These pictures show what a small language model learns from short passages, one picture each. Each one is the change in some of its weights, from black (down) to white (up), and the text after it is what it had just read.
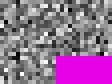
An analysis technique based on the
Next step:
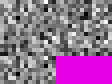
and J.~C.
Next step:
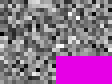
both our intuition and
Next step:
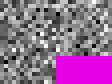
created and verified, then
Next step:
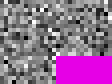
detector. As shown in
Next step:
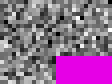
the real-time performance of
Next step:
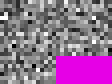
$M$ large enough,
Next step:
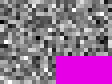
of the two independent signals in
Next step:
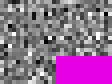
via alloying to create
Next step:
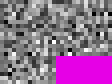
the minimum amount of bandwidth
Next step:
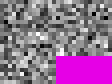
the well-known example
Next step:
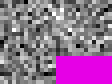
which have exponential number at most
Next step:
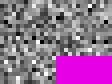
the case $f$ is
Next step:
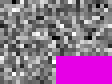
literary process cannot be measured
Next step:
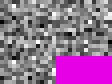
lawyer 8 Information technology
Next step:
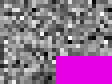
that exceed a certain threshold.
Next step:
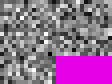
that large RG effects are
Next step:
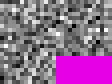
environment where people expect to see
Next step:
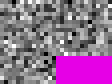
within a subset of the
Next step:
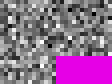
to choose the kernel function.
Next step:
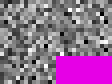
large queue with additions
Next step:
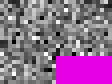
initial period of regular reflection
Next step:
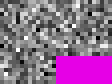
results have an overlap with
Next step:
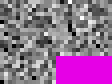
of this study showed a significant
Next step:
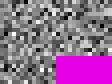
which sends each element
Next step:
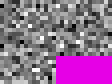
1: Gender base distribution
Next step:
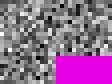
we use the notation: for
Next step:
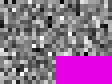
\'e outro
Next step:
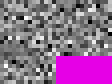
compare to our results. The
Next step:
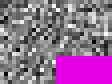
shown with a dashed line}
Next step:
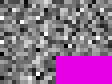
loyalty, with
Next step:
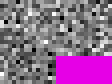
A pair $(A,
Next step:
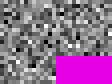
a memory and cannot be treated
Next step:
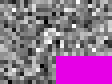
curves on the left,
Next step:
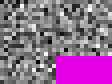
should add a loyal
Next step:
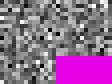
loading (high peak
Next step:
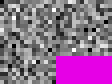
students select institute because
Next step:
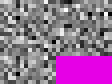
and Slovenes
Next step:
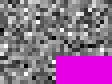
shape four central clusters.
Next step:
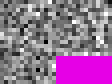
more so if the total width
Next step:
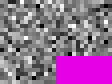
mm. Similar performance
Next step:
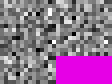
and Descombes,
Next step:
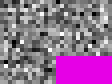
states with constant dispersions and
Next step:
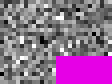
large $k$, the asymptotic
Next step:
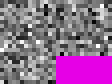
collected into a 500-
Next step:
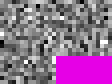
control of the small divisors
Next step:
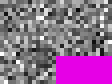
\caption[example] {
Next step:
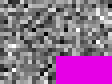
stars from a cluster's
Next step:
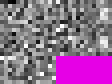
lower ash contents.
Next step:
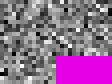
the map $p\longrightarrow
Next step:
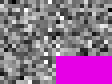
transition zone, thin concrete
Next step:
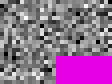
0.2cm \noindent
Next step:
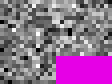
of the final, doubly
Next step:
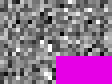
In general, since Planned
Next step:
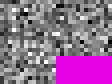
fermion pairs or massive gauge
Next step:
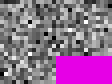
achieve 99 percentage of correct
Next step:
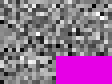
of community medicine by
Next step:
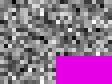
functions}, P-adic
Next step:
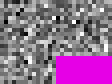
positive correlation with severity and
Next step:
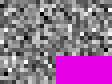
{\it Handbook of
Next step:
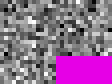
also those for heterogeneous treatment
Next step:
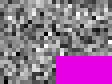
new data fields were incorporated
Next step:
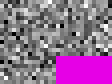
gas dilution masses to
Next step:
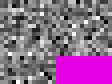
can be the mass flow rate
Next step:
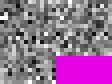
$w$ evolving at
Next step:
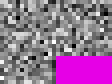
and elaboration of the
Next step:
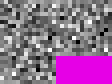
of Pepper (*Piper
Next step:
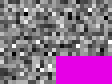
geometrical models (see
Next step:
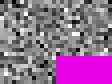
resulting in a significant difference of
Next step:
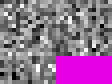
fourth field, the consumer
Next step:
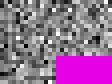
elit non mi
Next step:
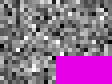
is absent in models with
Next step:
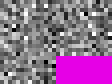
part. Because the crystal structure
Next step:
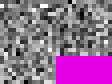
More generally, one can study
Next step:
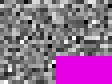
all cases each point represents the
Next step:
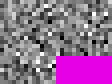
This paper underscores
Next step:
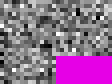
for charged cosmic rays nor
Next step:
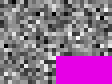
neutral Higgs bosons,
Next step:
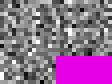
means of references. The work
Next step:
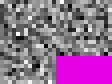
this electron transfer causes the
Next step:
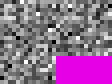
value of *DC* will
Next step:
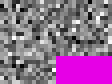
Yes Are the conclusions
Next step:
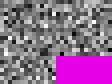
play a key role in Section
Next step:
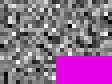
to direct microscopic examination
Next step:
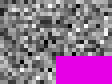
Theorem \ref{thm:
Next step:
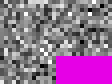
inputs are physically equivalent
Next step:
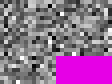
visible on top of the
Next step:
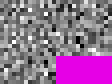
hysteresis loop
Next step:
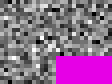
central engine of the
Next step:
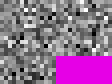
proposition, we gather some
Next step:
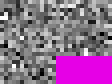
$Q^h$. These
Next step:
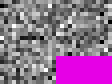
Kauffman polynomial}
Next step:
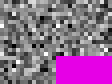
for a particular pair of the
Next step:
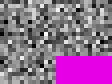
environmental information and help build user
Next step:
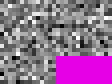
record linkage uncertainty is via
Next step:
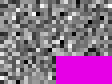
People's Republic of
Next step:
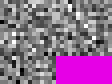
of disease stage at the time
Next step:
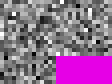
for PDGD,
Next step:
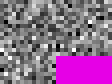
the experiment with elapsed
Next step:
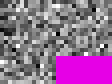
determine the character and the direction
